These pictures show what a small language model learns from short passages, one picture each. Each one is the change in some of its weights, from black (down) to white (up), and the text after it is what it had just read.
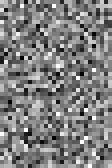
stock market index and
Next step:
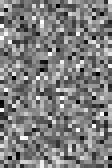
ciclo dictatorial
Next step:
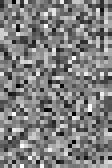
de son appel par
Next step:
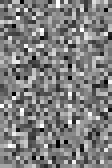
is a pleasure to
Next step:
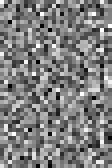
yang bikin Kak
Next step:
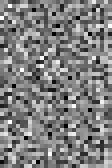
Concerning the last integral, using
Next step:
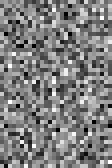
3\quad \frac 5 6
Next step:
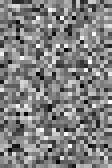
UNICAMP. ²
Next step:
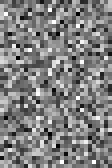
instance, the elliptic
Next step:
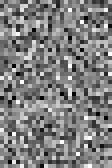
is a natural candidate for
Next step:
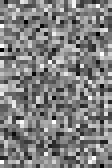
preocupación por la
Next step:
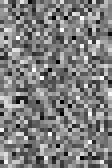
term and the penalty term.
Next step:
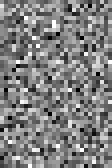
for sparse representations have
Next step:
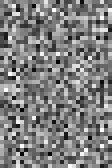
a distinguished endomorphism
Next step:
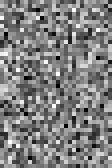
aanpak vereist.
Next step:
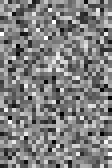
of exponents of $\g$.
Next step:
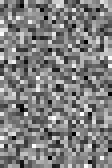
turdagi mahsulotlar
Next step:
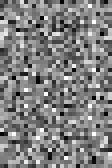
intersection $H_\lambda^g
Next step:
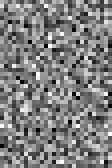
(\ref{elt}) and
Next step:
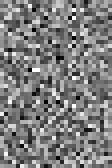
qay yo'sinda davom
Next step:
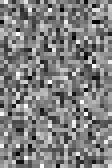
variations of normal homogeneous metrics
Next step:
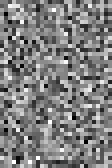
mathematical physics
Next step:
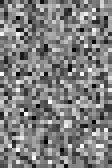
coefficients, Gaussian
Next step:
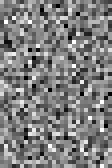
necha asrlar davomida
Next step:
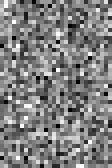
labeling every essential
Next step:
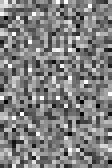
beurteilt werden.
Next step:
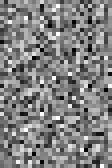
of all possible bricks of
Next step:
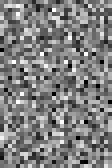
%) не только
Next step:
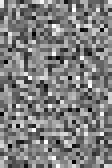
by NEI for test case
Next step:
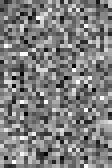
и правоспособность
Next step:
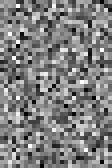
there is a unique $c\in
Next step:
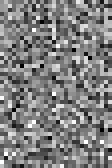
iqtisodiyot tarmoqlari 6
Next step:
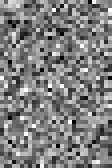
\end{equation} where the basis
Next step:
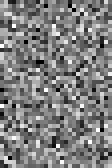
Osiyo xalqaro
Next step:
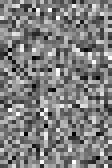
keng foydalanish
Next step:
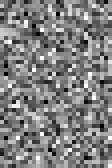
términos y su
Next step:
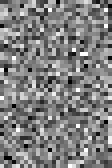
an isomorphism after inverting
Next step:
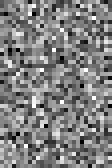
\to \C^\ast$ given
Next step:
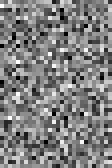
$\sigma$-equivariant finite
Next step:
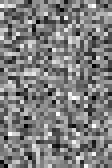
inmaterialidad. Para
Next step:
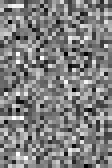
Wünsche an die
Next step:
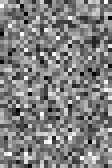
take two functions of the form:
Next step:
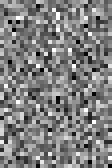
\endheading \noindent
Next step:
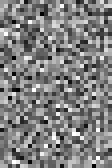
o clero e a
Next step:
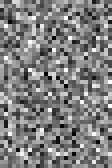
as below we shall deduce Corollary
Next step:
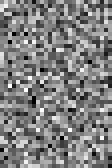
alunos a interagirem
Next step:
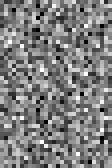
jobban értik,
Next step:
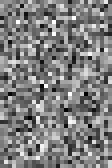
article also discusses the
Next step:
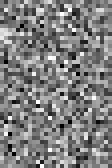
en *Entferntes
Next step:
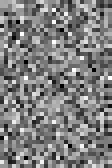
\subseteq A_1$ infinite
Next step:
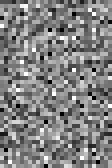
$\lambda$'s associated to
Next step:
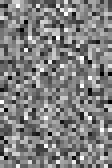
uchun soʻroq berib
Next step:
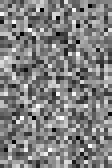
producidas en el sustrato
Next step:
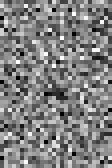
$\BV$ are the only
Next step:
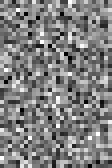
ouvrage « le
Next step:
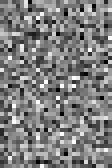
kerak ilmiy
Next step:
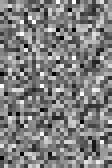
St. Gallen,
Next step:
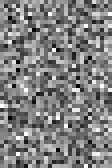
of the carbuncle in Figure
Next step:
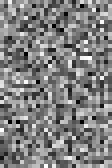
Education (Agreement
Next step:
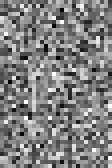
voltage components),
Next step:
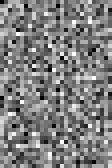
homogeneous vector bundles on
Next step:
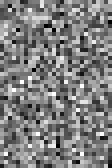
dedicated to the
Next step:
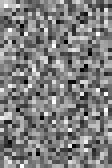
a clear difference between the
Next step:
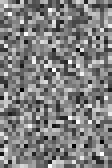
educação continuada é
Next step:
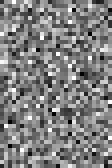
general result is \begin{equation}
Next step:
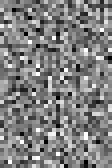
проблематизации поля в
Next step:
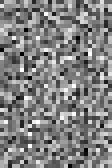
exists a number $\delta>0$
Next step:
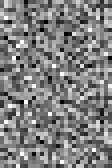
об «информационной
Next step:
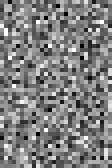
asymptotic equivalent kernel of penalized
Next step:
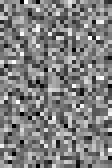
White znajduje
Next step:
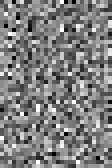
OPF. It is
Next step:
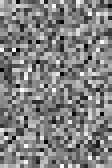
the same point and with nonzero
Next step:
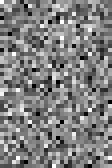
wesentliche Rolle.
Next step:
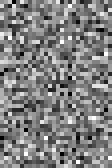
are grateful to him for
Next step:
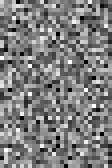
the indices of the main groups of
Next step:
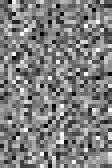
and we treat it as the
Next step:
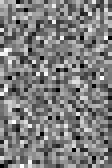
the equation (\ref{rd})
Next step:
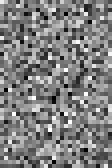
usually considered up to
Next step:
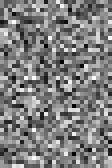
ocean for both the
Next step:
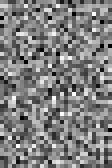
either $\beta$, $\gamma$ are
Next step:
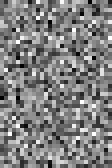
von Neumann algebras. Thus,
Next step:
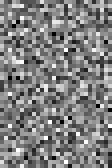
\cdots, a_r$, such
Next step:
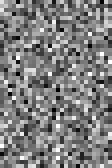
de structure de twisteur
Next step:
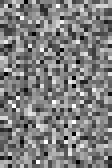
ankietowego i
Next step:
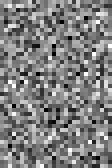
for asymptotic series) and must
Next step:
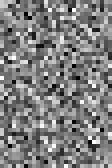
objective function only involves
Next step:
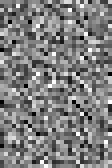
boʻyicha ular bilan
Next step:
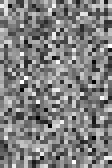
uchinchi doston
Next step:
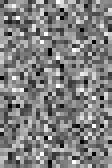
\infty \quad\mbox{for
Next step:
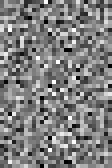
в сучасних умовах є
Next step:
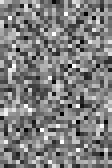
the quantity that goes to zero
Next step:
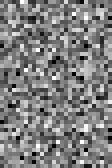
ijodiy faoliyatning
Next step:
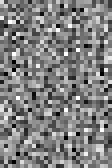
parchalanishiga olib
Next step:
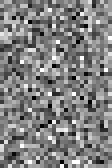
yondashuv bolalarda
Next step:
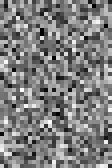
de água doce.
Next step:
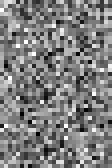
que sublimemos los
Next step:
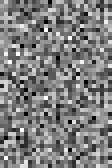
высших учебных
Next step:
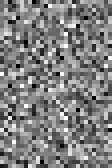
être choisis
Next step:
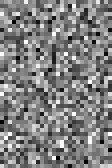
conclusion holds. For
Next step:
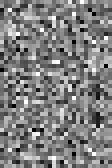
$K$ with respect to
